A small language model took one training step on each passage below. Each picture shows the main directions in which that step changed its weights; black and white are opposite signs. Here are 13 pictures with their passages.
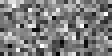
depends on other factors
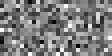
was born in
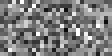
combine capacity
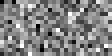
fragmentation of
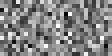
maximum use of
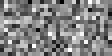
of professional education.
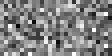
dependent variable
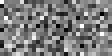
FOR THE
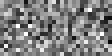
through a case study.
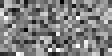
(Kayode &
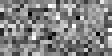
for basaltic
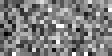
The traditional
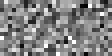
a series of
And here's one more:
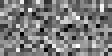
into the complex of treatment
